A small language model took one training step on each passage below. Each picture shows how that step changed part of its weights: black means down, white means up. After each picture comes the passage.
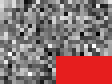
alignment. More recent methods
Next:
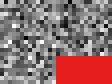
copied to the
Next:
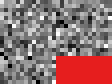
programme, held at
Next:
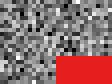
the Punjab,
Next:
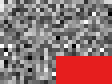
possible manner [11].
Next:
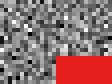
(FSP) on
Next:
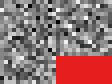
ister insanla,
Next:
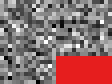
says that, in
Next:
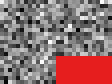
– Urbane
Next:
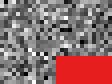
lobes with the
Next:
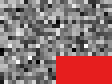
bit. Then, these
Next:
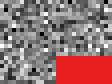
3 4 Respondente
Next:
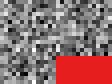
impedance of the
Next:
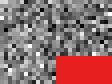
Однак за
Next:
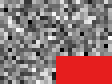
- Kurian,
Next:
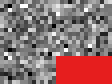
{\it partition}
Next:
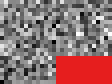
United States\\
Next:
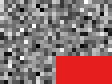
qiluvchi omil
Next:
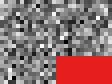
global challenge of
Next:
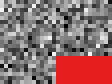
use of the solutions of equation
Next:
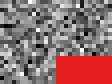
otherwise | | |
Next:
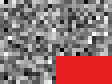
mit denen die
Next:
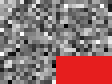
computational time required to obtain
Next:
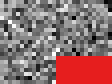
methane, which is
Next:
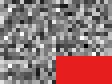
effetti non lineari
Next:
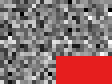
the first time studied by
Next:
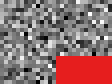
operation is longer,
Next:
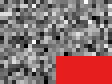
by the spinor functions
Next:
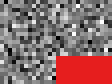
as a share of
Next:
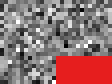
to different ecological
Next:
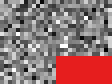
leading to an overall shape
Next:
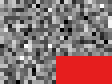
operator choices with
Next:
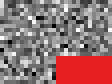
processed banana
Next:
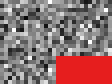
of information transmission is
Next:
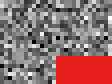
our natural environments.
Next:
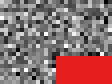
To get something
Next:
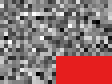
de uma anedota
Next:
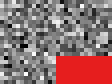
results of the dispersive
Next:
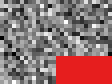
análise As
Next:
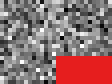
slice-based model
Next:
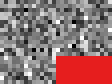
to address these environmental
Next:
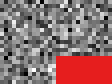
and fertilizer
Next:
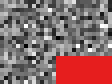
of the fact that both obtained
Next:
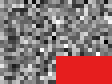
will be implemented in
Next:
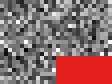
historically been made from
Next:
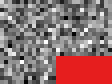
how shamanic
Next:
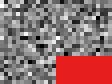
consisted across brain
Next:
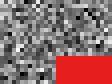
separated by a flat
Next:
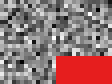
down near criticality,
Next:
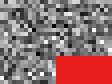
g, E. coli
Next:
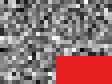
over FP16 and is
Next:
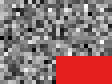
was seen in 60%
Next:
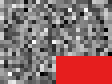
follows: - Paragraph
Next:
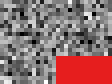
the post-amputation
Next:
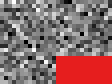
tuples were used as
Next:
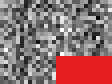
our systematic review.
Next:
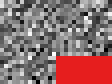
emerges is even.
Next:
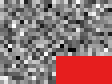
seguirá la
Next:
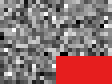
comparing theory and experimental results
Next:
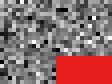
que o faz ser um
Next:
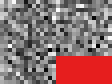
prior distribution, and showed
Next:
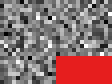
why we present this
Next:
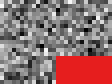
made of synthesized
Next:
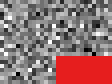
for managing teaching
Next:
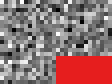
power flows on the high
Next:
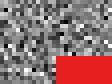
Survey of India
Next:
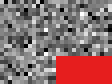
with the tinfoil
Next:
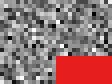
your upload
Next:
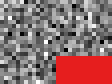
в таблице
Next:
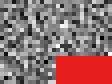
the androcentric
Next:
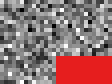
qiymat orqali
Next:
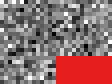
до виявлення
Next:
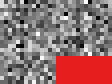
within the system design.
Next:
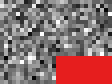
reflected sound signal.
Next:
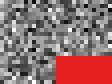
has been investigated in the
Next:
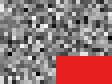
entreprenant des
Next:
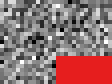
evaluated on an individual
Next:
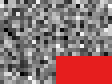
dispersion in the
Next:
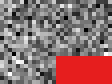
normalisation and exponential
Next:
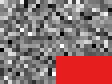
each quantity variable
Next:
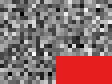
the bottom of the
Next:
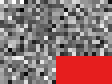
до костей;
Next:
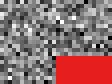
carga ao redor
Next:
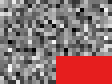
report also outlines several
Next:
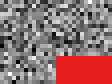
using a smooth
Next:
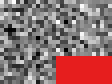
expertise in the system
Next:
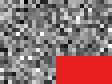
according to recurring
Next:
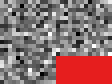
not publicly available. Data
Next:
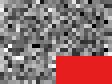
derivatives, and can
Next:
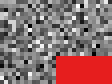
MgO, those
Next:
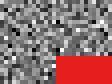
Xolmatov U.
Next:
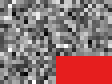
quarks about the
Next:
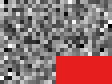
interfering with the
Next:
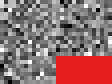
systematically organized into
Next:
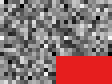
resitasi, dan
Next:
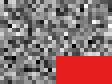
sampler devices with
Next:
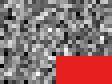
the time-signature
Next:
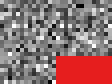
A adoção de
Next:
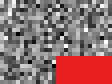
error rates is found in
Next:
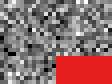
\Sigma$ mass spectrum
